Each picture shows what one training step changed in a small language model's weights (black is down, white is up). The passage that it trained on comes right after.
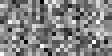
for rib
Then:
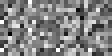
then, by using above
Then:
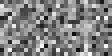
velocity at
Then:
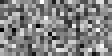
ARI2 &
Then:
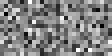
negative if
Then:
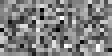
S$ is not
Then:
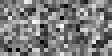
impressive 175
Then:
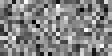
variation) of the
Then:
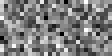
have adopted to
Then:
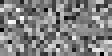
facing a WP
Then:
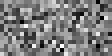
planes in
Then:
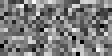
the construction of
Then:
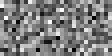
is found in our
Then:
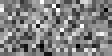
$\varphi$ other than
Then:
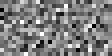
at positions
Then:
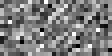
$\delta$ indicates
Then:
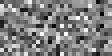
for short system
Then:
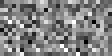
diagonale de
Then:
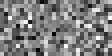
possible targets.
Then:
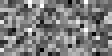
by giving a result
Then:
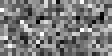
with the relic density
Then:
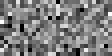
distribution, we have
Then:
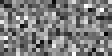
is believed
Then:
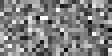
as Cartesian
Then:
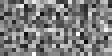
the next time
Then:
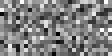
our use of the term
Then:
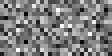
operators of dimension 2
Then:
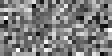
$\alpha$ is the
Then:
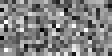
\cdot k!}
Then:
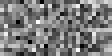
the actual
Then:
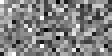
must be expressed
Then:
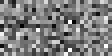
We have found about
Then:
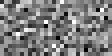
In this case,
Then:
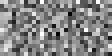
from August
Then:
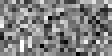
all $n\ge
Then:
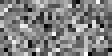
$G$. This
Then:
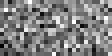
are called the
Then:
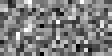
were to calculate
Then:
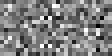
theory by Landau
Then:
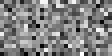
\footnote{ There
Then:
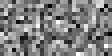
surfaces via
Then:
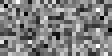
solution of $w \,
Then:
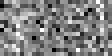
i.e., the
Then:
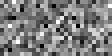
of odd length,
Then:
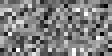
fact makes it
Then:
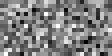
\leq 1$ and
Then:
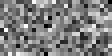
the $J/\psi
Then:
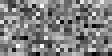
for the symmetric
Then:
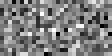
$d$ that
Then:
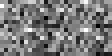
can already
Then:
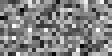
above are on a
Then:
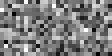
sensors can be
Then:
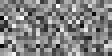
right figure:
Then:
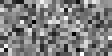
as a function in
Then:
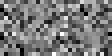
both the samples,
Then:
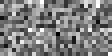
by the left state
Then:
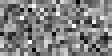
all space, \item
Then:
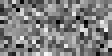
new p+p data
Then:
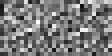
the conversion of the
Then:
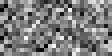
of a noisy
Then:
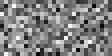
boundedness follows from
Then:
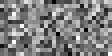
one state to the
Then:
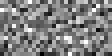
can extend our result
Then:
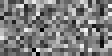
the identity relation
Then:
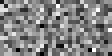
spatial distributions of
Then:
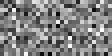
of the system for
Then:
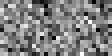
Dirichlet condition
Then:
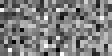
expectation that
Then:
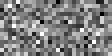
for the Ricci
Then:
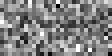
from either the
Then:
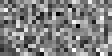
is the mass of the
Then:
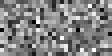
A \subseteq
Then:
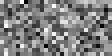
if } m >
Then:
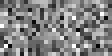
\leq n,
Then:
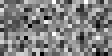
consider the vector field
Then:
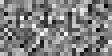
rough idea is
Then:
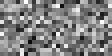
These operations
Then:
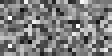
possibility to measure the
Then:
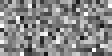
Hilbert space
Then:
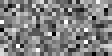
that (i)
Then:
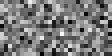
stress there will
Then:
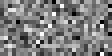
with shifts as
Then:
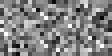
observe that for any
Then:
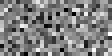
$G$ and its
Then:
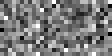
worker producing a
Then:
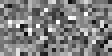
applied it to
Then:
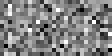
which there is no term
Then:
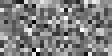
as the identity on
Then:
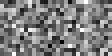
result to prove the
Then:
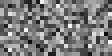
Power law
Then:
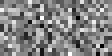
conclusion holds for
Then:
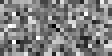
global phase
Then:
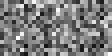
the two intersection complex
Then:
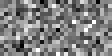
kinetic terms was
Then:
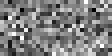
shown are the normalized
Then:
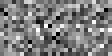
order to complete the
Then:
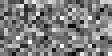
the three lines
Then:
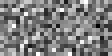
may now construct a
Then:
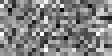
% % The
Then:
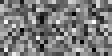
permutations of
